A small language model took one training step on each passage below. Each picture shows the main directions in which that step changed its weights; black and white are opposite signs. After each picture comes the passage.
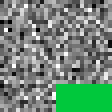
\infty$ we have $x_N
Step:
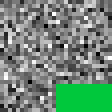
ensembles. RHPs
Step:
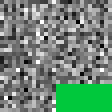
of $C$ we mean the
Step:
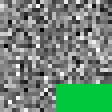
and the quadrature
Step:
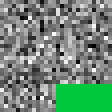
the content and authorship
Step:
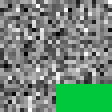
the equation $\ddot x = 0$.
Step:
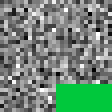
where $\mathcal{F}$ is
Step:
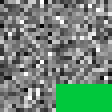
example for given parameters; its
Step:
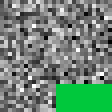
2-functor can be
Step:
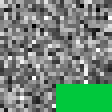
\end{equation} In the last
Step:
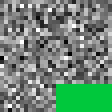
dual solvers for the
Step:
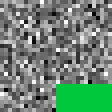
we consider the case when $X$ be
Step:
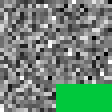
екологізації дають
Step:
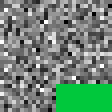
bilimlarni qay
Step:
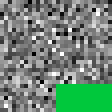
tay bên trái
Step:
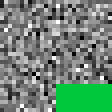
\epsilon \big\}\big).
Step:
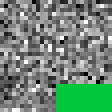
seguinte, *in
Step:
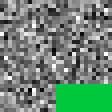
present paper. L.
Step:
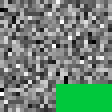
the level of inflation in
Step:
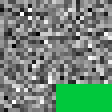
o'quvchi birinchi
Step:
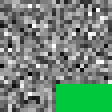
theorem}, Amer. Math.
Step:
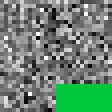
степ. доктор.
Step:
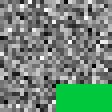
binary quadratic
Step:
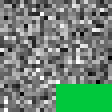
Na obra de Freire
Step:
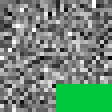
relation $[\gamma m] =
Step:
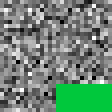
bem-viver, além
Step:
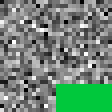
restant entier même
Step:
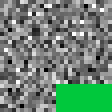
pragmatique et
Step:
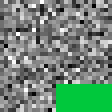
de Cultura do Estado
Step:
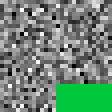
whether similar bilateral
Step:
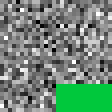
hududlar toifasiga
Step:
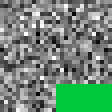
$x_d$ and the
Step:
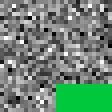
sociais historicamente
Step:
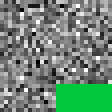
quale è Alessandro
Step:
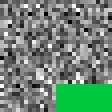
major contribution of this
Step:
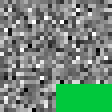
матннинг аслига
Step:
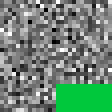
is pure of dimension $1$
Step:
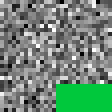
$ is given by first order differential operator
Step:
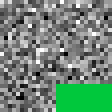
debate en el aula:
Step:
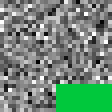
e uma análise das
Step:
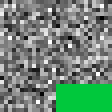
following hypotheses:
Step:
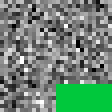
quasibijections and
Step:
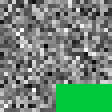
as a positive integer such that for any
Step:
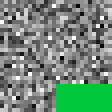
uitgesloten, dat
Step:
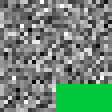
wird zwischen
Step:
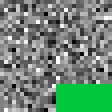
представить в
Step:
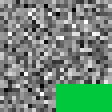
vragen wijst evenmin
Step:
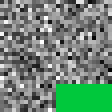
a unique expansion of the form
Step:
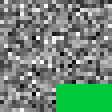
yil Ma'qullandi:
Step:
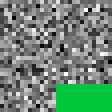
on Liouville
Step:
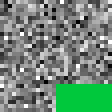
be referred. All
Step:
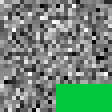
runtime. However,
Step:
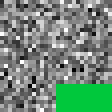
Birokrasi di Era
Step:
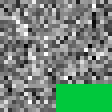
va millat vakillari
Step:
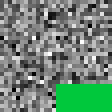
va amaliy jihatdan
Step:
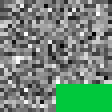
By Corollary 3,
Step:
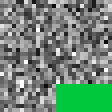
Choose a positive real number
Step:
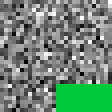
be taken to be a
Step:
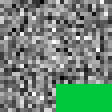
is a well-known
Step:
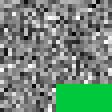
\perm \left( \frac{
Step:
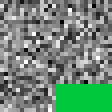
à Pobreza, com os
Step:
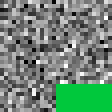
$L$. Then either
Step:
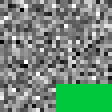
joriy etilishi
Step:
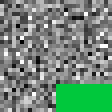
Producción de amilasas
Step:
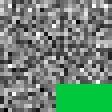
Consider the second symmetric
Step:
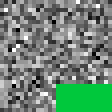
ulardan biriga
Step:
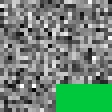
Review of Political
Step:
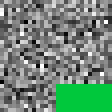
Tahapan Pemantauan
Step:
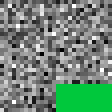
شعری کو
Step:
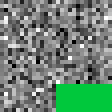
саме за допомогою
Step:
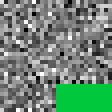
satisfied by augmenting the
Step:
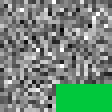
on zal schemes} contain
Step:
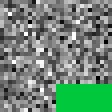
w państwie w
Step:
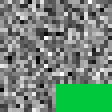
imaginary quadratic number
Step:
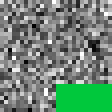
taken to play
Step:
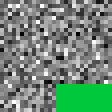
kabi murakkab va
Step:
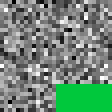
1-cocycle. Since
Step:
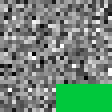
\cite{coherent}, which
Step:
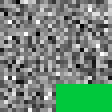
$T$ be a tree with
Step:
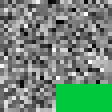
condition for gradients. In
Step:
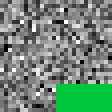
mohiyatiga yetish
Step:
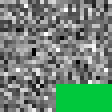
on $\MM$ (or
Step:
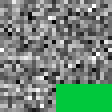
the Fubini-Study
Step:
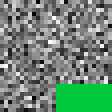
linked directly to the
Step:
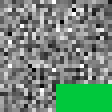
her}, $\mathcal{F}$ is
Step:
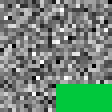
the following conditions are equivalent:
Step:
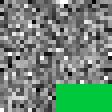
\(G\), however
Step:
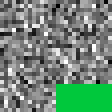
yang modern. Reformasi
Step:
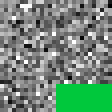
bor, yuz bu
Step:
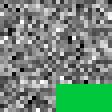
интерес студентов
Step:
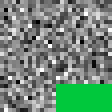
sifatida amalga
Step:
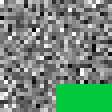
\in \mathbb{R}$.
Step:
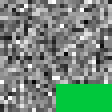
one. Then $\Xi^* -
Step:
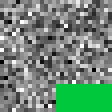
conclusions and suggest
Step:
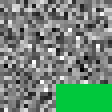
dg category. Note that
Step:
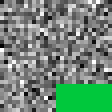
$s\in \Bbb
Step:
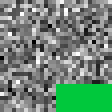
The constants $a_{n}$
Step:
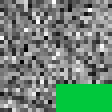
Digital Age March
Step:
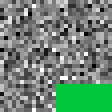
nomidagi TDPU
